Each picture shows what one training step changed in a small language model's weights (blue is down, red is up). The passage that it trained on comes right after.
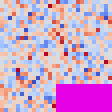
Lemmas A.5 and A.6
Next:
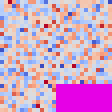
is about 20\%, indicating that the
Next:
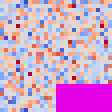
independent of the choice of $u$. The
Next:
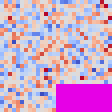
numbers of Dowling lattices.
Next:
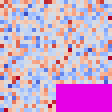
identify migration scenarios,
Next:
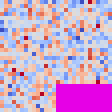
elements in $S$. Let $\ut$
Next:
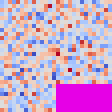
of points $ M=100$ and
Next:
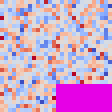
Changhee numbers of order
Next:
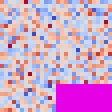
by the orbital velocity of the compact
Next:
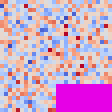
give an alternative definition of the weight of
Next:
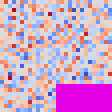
domain are scarce or expensive
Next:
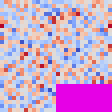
the size range 1-10 \quad
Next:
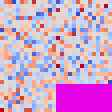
of $u$ is invertible in
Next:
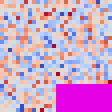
densities of $u_{\rm
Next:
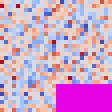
a desirable output distribution.
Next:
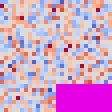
la aparición de
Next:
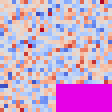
of $I \cap \overline Y
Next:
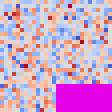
espaces correspond, comme dans le
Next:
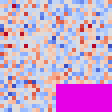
of codimension $|J|$ for
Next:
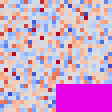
have to be used, indicating a weak
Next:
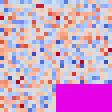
we let $V_{\cp}$ be
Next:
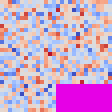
split rank 2 $E_6$
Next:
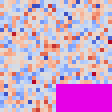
rapidly fluctuating
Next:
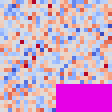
some decay estimates except for the case
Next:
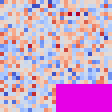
a hidden layer with
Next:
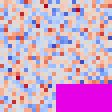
necessary. In a real evaluation of a
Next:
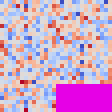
\normalsize {\it 91191
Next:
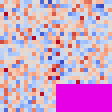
the multiple echoes in the strong
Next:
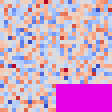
n \rangle = \sum_{\alpha }
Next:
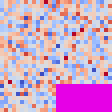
the model. This provides an example of one
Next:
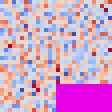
the maps ${\bf i}_{\pm}$ in
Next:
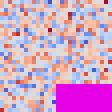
materials diffusivity decreases
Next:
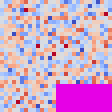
by increasing the size of the supercell
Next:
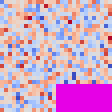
of our $2$-sphere is
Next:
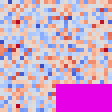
different scaling functions of the temperature profile. The
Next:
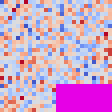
hard obstacles} First
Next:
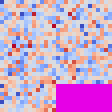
present work. The numerical scheme itself performed
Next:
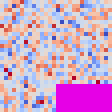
the black hole by tracking the
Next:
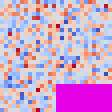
above inequality is integrable. Using dominated
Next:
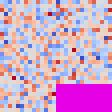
the particle shape. The occurrence
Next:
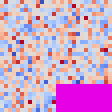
spite of the high accuracy of
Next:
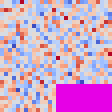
of Things (IoT). By
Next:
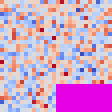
transverse dimensions were held at
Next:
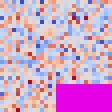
equilibrium manifolds). The goal of
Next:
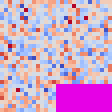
high-dimensional problems, the output of
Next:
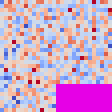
z} - \frac{\partial
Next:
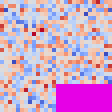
by the tree-level
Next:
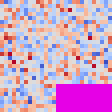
the charm, strange and light
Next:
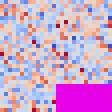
nematic phases with polar and
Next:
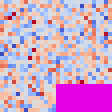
{\em Legendrian arc
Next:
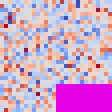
the first kind ($\omega_k$)
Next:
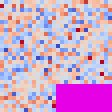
broadcasts both
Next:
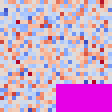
dominant source of error in our analysis.
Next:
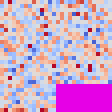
depend only on the angle $\psi$, it
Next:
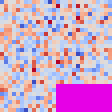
is proposed, by solving the electric
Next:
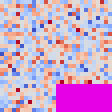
the nearer half of the
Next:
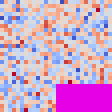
product. \ssnl It is not
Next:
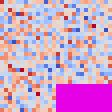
the two wells of the order parameter.
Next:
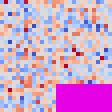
\begin{figure}[t] \centering
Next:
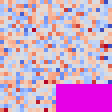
for which every index appears at least
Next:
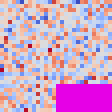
the Hilbert space, i.e.
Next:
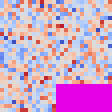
densities. \end{document}
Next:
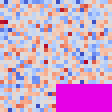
is rather cumbersome. We
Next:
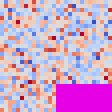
few lectures on the
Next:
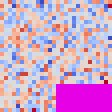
We use a co-design method that
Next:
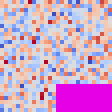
domain $\cos^2\theta_1
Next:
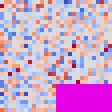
fruitful discussions.
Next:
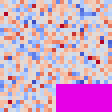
and (b) show the corresponding results for
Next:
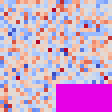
uniform happiness, there exists another
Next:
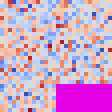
$\hv<0$ and thus
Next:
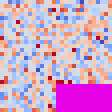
in each run. The standard deviation of
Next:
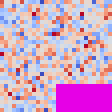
in the zero mode part can be seen from
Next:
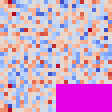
has order $n$ and radius
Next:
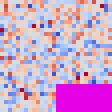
a neighbourhood of
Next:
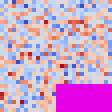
Franca and collaborators in
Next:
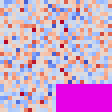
does not have the strong recovery
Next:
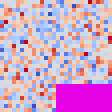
standardized pads; the
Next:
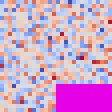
For all $n\geq 1,$
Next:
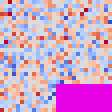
with even parity agrees with the Gaussian
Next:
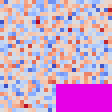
of state of dark energy from cluster edges
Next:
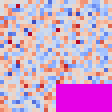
comparison: MFCompress
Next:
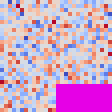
function of the driving path: For
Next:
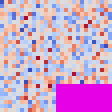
of phase field~\cite{12} proposed
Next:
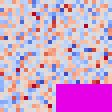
of homogeneous coordinate rings, using the
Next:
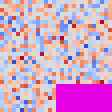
This is motivated by the problem's
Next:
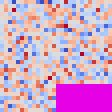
isotropic and Rayleigh
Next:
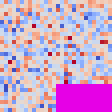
solar neighborhood is about
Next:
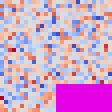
explore opportunities that may
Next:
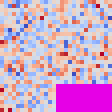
and \cite{gleb2}.
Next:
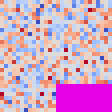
the reader but are in fact
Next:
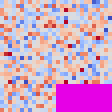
in the operations due to the discrete and
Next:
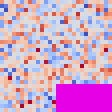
enables the reduction of
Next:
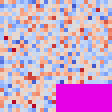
infected host over the course
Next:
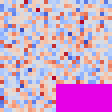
(7) refers not to
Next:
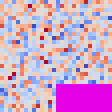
These results, which in a way are
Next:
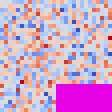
\caption{Results of
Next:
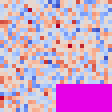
a generalization of the proposed semantics
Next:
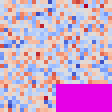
of $K$ that is tangential
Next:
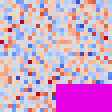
have subtle dependence on the asymptotic properties
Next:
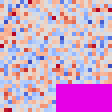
positive and continous functions in
